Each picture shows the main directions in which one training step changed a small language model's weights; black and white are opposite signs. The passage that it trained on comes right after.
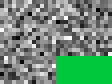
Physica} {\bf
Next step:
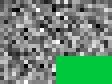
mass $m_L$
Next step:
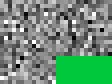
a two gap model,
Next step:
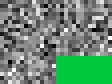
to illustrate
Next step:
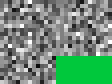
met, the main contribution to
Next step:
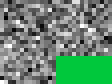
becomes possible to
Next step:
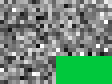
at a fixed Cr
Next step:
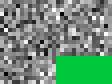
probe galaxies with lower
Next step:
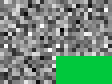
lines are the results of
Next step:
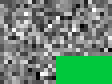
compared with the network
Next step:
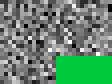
bits found are the
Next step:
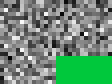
need for a trusted
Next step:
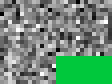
from 0 to T corresponds
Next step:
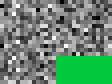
are widely used in
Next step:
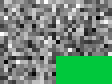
denotes the measured
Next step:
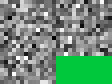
This isolation has
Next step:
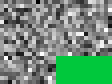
conclude that the bound
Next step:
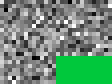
convergence in the
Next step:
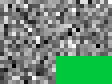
in QD1 , and
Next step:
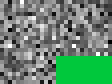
branch and should not
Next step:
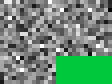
region in CMS is
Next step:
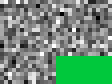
(see Theorem
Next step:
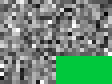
transmission distance.
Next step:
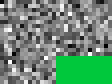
\frac{2 \eta
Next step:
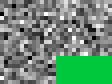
may be inverted to
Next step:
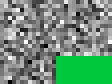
to build a
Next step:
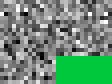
coils are respectively on
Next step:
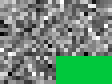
it was impossible to
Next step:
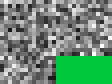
amorphous samples
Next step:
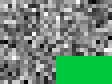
theoretical limit of information
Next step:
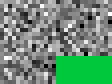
in both cases the
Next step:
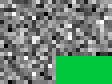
single template BF
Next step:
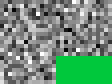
and oscillations
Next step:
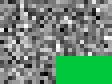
Case-I are
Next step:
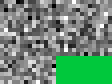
us discuss orders of
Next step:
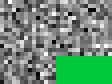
dealing with the
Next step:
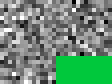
particular, to the electronically
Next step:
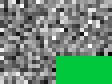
challenges for further
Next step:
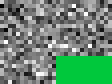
particles factorizes as
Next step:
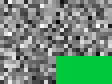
for sufficiently long
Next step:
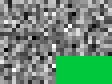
a pseudo
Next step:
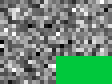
where $\tilde{\lambda}
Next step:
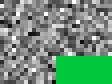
is to adapt the
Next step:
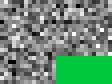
where we have expanded
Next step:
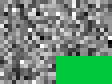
and expansion in a
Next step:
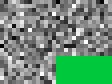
distorted images,
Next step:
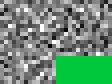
size $\gamma^0 =
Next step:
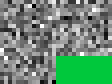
no solution for odd
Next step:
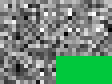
the model is shown in
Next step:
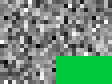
The observed PSDs
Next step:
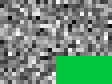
When $s$ is
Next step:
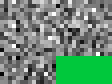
cell contains about
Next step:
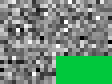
to describe hadron
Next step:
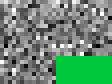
is consistent with analytical
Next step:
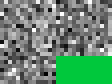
initial single-channel
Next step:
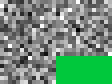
other observational data, or
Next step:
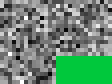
directly diagonalize
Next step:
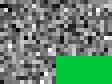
operators. Here,
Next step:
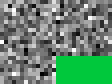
of the HNC
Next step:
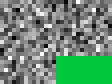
wavelength, high
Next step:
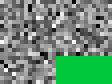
statistics}. \newblock
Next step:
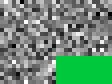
h) \right)
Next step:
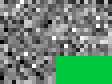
FSRQs |
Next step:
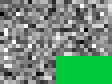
brain data from the
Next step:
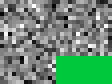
system of coupled quantum
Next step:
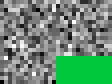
band gap values for
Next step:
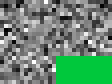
presence of broad
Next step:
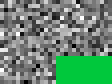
\end{equation} so
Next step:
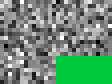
appear stiff). In
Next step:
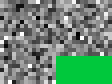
usually relies on
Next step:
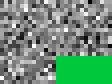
$N$ denotes
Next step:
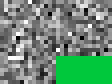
Project observing multiple
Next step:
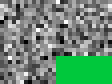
arguments that depend
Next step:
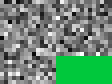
programmable networking
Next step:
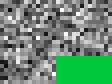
extend the 1D
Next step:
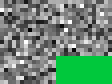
the IC being a
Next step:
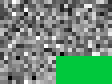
of the Degree of
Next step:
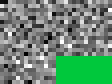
\al \cos \beta
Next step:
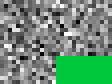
relic density, we have
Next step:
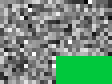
that there exists a
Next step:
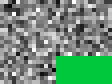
briefly the
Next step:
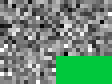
For a large number of
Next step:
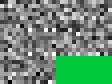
\left( \Lambda +
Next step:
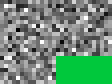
their spin. Due to
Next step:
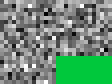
the Ward identity
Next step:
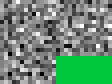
modest. In addition,
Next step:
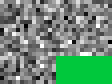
Diriger des
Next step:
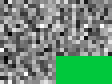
for long range forces
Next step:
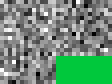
chemically similar,
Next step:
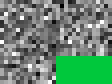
any distance measurement
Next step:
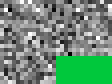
framework of dark
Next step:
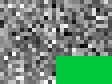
Additionally, we
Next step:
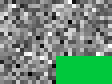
1$ (solid
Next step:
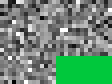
1, black node,
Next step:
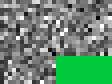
all, note that in
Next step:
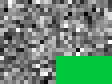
gives a significantly different
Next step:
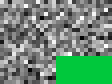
turn into the
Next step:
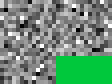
included, but as we
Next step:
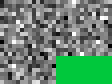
interactions. We have found
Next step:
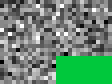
then provide the single
